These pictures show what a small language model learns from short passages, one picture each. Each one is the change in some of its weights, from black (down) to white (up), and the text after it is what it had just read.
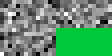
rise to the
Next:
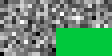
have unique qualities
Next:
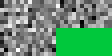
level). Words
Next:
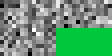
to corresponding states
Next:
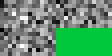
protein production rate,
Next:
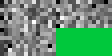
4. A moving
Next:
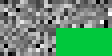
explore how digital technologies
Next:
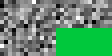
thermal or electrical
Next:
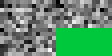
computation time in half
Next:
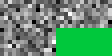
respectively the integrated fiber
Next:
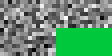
by a single
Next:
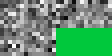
would like to examine
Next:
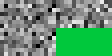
second contribution arise
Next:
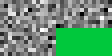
states is described by
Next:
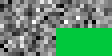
parameter. In the
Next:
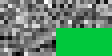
action between the critical
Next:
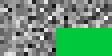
Journal of Physics
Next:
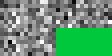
results we would like
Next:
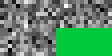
subjective phenomenon,
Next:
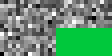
sector banks adopt modern
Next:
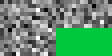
engaging language.
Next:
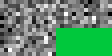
(at least for
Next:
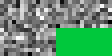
as indicated in the
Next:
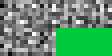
have been proposed to
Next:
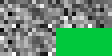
UX Tau
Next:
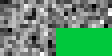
of customer identification,
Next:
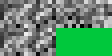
the case of
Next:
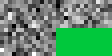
cluster randomized
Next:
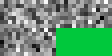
factors. The rest
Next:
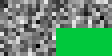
psychological outcomes.
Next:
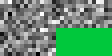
is the form we
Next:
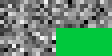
supports to use quantum
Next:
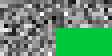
taking the covariant
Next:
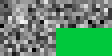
process all the
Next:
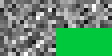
their hematology
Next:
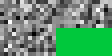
of completing tasks
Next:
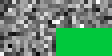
that the results are
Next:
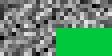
the participation of the
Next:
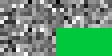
combinations are simulated by
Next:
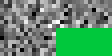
v)$ for each
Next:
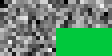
concentration, and initial
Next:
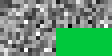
of experimental information about
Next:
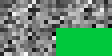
and then he started
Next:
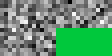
group of nodes that
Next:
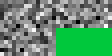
the three kinds
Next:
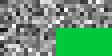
Soami is
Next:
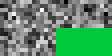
complication, often
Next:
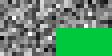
by the State Bank
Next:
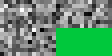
more dominant in having
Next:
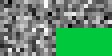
dimensions, and its
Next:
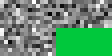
explicit wave functions and
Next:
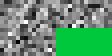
of movement of
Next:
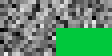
with time.) In
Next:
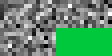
the entire treatment group
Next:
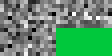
written as \vskip
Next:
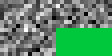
the anisotropy constant
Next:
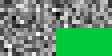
be used in a
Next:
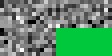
encodes the entropy
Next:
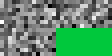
the group allow
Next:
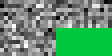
Ω R
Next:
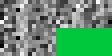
were only partially
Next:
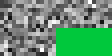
4$ and
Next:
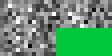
other community organization and
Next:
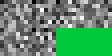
Rupture of
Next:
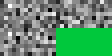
This database has
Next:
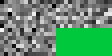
taking 2 mmol
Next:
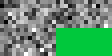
to diagnose
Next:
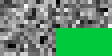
of NaDDC
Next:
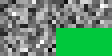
accessed; and
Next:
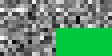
in optically induced
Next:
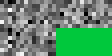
pass filter,
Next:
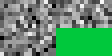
function of the
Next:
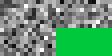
of Soil
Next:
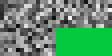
the feed by
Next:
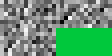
\rangle \\ &
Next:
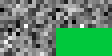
the notes,
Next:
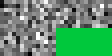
chain, which has
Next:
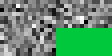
cloud modality of
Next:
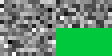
Part VI
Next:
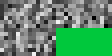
the applied methodology,
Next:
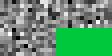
will apply an arbitrary
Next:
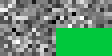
Jones and
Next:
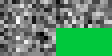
one must use
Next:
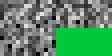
the location of the
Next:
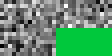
Under these new
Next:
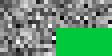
a given sequence of
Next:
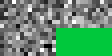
idea that the human
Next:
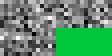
scattering amplitude in terms
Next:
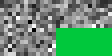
tag reading occurs
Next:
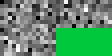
largest one, of
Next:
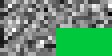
actual storage of the
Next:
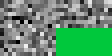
Senior High
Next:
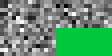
increase in computational time
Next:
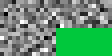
improve spatial resolution of
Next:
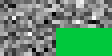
straightforward to take the
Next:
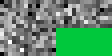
closely reflects
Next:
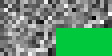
reactions involving molecular resources
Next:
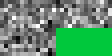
sources continues to
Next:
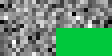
legs together*.
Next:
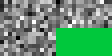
researchers. The
